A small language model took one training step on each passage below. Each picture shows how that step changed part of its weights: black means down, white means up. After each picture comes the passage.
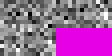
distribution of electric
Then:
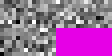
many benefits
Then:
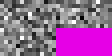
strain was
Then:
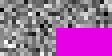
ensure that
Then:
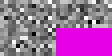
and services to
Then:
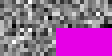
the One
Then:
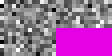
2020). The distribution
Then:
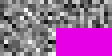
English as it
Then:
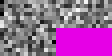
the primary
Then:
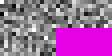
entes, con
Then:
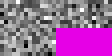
de São
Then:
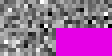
com todas
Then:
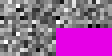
un oso
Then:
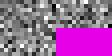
Information excel
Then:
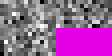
brands form
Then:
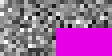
dat elke
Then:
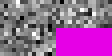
tut navi
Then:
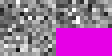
5. The two
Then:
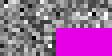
valor e não
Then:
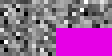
gives rise
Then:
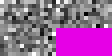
the variants,
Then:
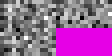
e modo de
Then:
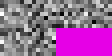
горят в
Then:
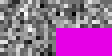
of lactone
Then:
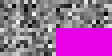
in the prediction
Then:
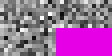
berikut :
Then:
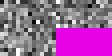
Maria et
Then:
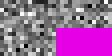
and local government
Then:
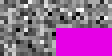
and at least
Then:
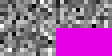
College and
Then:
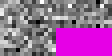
при котором
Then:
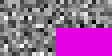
la provincia
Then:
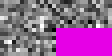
de cafés
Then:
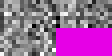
experiência na
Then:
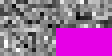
responsables con
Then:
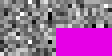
two decades in
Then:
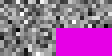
un outil de
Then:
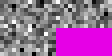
recommended that
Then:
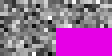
a partir de
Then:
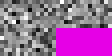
in three European
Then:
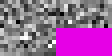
a higher level of
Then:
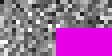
good agreement
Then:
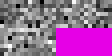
utilization of
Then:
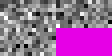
constraints for
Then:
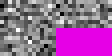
a lack of
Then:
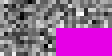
the weighted
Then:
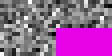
State University
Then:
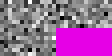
Its phase
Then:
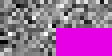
methods are based on
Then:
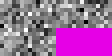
oleh semua
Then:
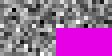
guide wire
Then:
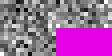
forces through
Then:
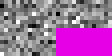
best option between
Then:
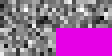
examples of their
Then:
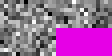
the spread of
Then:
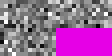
connection ($p
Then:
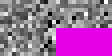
research in that they
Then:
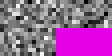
of Pumping
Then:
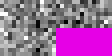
же с
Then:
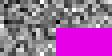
dataset. The
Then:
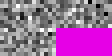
materials. On the
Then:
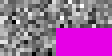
el área
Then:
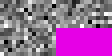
ethical and
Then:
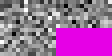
has a small
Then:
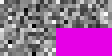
monitoring qilishda
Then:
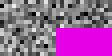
fisico al
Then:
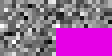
necessary for the
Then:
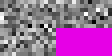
is being conducted to
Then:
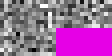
homework questions
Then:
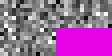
For pupils
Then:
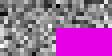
органлари ва
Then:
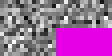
the data was
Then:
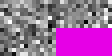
worm consist
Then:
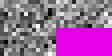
faoliyatini har
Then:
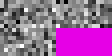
das Projekt
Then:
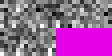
armed forces
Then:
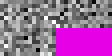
of Unger &
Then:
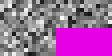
que ambas
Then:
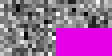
if we look
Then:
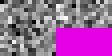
patient data were
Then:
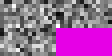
bath for 6
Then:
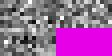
of solvolysis
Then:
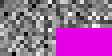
sections and also
